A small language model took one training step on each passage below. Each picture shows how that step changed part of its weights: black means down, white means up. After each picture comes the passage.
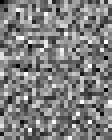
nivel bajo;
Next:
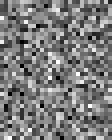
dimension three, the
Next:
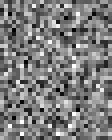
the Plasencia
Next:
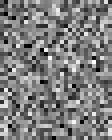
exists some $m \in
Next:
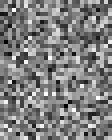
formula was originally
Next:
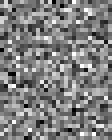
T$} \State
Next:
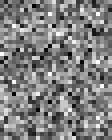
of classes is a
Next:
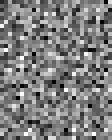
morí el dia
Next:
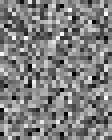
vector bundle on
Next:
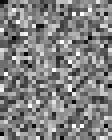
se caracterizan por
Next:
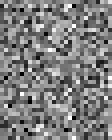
element *a* of an
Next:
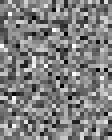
respectively. But the
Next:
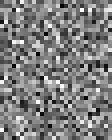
strain as function of
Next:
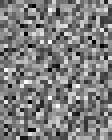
which the Lie algebra
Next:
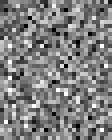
our family.
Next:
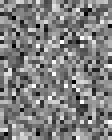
$\theta$ which is not
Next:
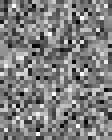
que sacar...
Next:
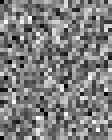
- Fizika
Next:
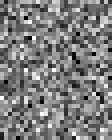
first kind are related
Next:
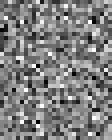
o despedimento
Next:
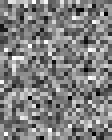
dubby does not
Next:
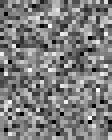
has to be even with
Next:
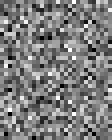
injective.} It
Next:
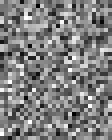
the square, we
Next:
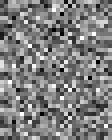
element orders, finite
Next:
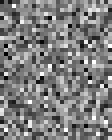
1, са с
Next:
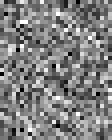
and (ii). There
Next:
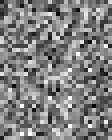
a suo L'
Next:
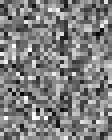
group $G$. The
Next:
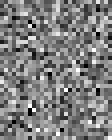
to order $M$:
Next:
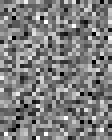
$O$, this oval
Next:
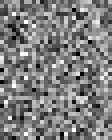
basic notions of
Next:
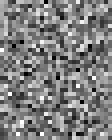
\text{ for some
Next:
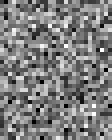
scritte. A
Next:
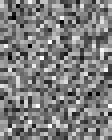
the symmetric difference
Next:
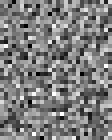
the measures induced by
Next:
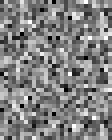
Gender And
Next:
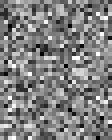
an important role
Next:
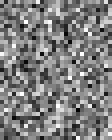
cohomology is in fact
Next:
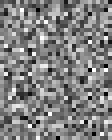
been a story.
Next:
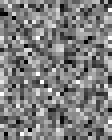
If \bbD\ is
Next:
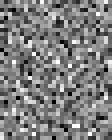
como protagonista
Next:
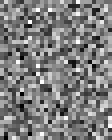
statement for any
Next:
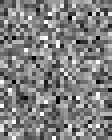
be drawn as:
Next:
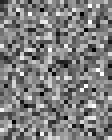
entre as variáveis
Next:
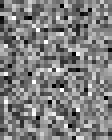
X$ the induced map
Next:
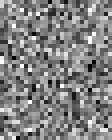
assume the new,
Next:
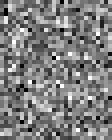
least two times
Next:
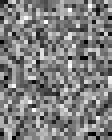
de los protocolos
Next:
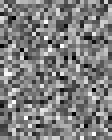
$$ which together
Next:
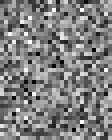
gemäss der
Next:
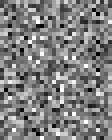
this would imply by
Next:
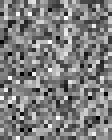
according to the number of
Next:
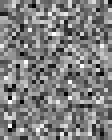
if its symbol
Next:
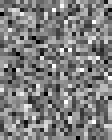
side length is
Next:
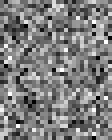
real wages have
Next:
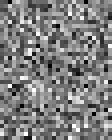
Kato surfaces
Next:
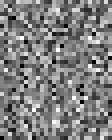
$w$, we have
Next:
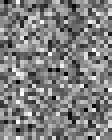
persoana are
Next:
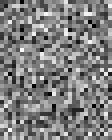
yaroq Tob
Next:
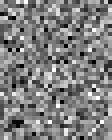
$G^{\varphi}$ is
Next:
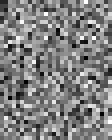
de la tenencia
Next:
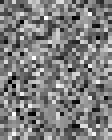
in the oil and
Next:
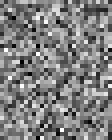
$, and this is
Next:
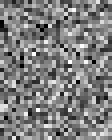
professores de
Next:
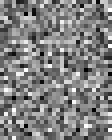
het houden
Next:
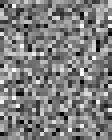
влияния. В
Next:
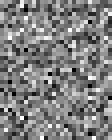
appeared in the
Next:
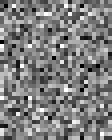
y.$ The composition
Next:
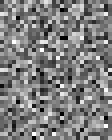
hisobga olgan
